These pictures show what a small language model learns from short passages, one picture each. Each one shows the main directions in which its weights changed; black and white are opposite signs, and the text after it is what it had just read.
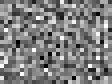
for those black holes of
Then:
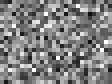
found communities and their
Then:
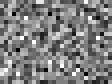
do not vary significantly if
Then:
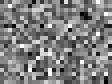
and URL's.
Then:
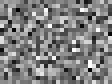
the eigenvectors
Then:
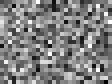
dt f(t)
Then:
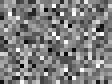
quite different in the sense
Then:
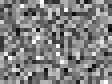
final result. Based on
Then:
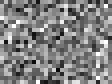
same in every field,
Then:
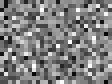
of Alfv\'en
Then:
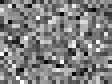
of $\rho$ spectral density
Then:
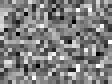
matter,'' Phys.\
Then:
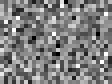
on the possible contribution of both
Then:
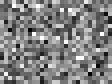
In fact, the extra part
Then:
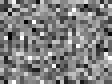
them with a bent thin
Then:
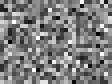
modulator length represents a
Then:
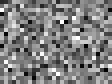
by \vspace{-1ex}
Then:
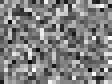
as the final configuration
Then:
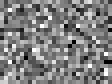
structure, i.e.
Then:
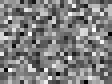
the complexity of the model is
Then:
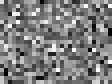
seem to grow further as
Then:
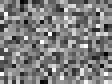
topic of this conference,
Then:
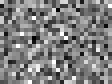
equal some positive constant times
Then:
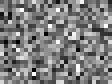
in case both $A$ and
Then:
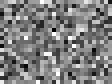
mean that they are obtained by
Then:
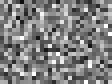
so as to take into
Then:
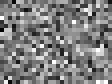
who await
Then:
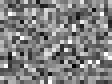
eye movements.
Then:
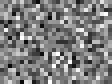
that, for any $d
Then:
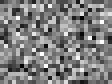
field when its intensity
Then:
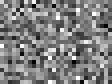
Horowitz and
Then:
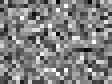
web servers in networked
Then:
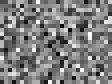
leads to the Hamiltonian
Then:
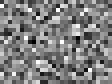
a zero-temperature quantum
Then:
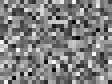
each zone are calculated as
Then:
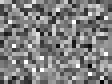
of full-GR
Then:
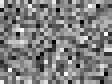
luminosity of the
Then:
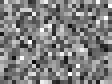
takes a block form
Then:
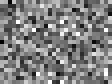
the Seebeck
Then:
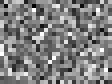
three next terms so that we
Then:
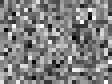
and Water dept.,
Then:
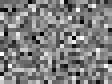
However, molecules
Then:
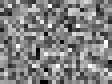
high field, 20 T and low
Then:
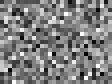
due to its consideration of
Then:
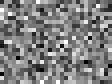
% Limitation &
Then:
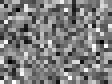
{\tt N} and some can
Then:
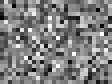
denote the received
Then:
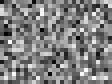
of continuous media
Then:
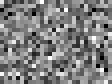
where chiral symmetry
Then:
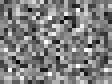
the hat notation on the
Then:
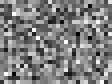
at similar distances from the
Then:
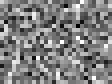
demonstrates the ease
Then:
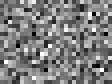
the last period. From
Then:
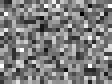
cross section, whereas it is
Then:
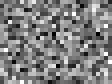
the subject). We assume
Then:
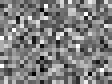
percentage points on
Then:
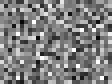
axial current transforms
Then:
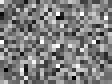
supported by \ldots
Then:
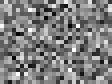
A better way
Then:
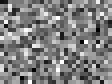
could be present at low column
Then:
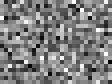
infrastructure tiers
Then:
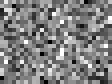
report that, although
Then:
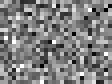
With this the weighted
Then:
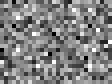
energy}: The DBI
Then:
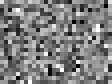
other compact objects.
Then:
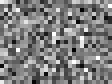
was also discussed in section
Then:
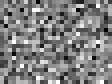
showing how the optimum
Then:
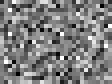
and assume that the initial state
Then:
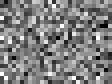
varied by changing the
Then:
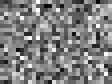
medium, small)
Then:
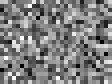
of the two-channel
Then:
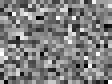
switch ON when
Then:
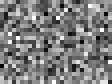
towards higher top gate
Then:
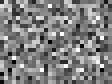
M}$ at each point of
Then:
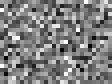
regarding the impact that
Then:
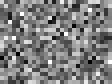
$\bar{H}$ which is
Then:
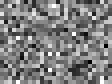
an Abelian gauge group
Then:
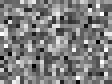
the matter fields and the
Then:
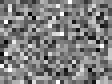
to the dynamics observed in
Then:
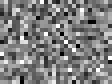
are $+1$ and
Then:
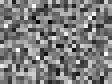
gradients, we apply
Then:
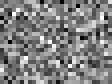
measurements because they both depend on the
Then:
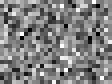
clusters has been known for
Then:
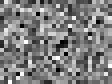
relative momenta of
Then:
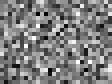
factorization approach where one can
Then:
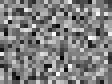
the computation into an initial
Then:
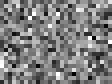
acceleration sensor
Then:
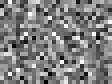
programming, this feature
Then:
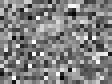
switching during each
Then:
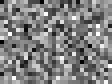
can be rewritten
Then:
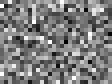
other possibilities such
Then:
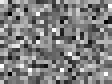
very closely with both the
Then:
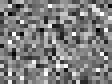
rate of 40 Hz and
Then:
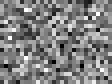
the probe sphere is
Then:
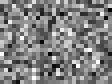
of the spectra yields the
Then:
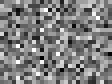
nor are they supposed to
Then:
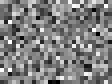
from the phase difference within the
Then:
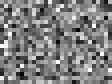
from a {\it compact}
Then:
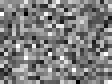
again find $A =
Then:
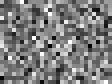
of the \brr{}
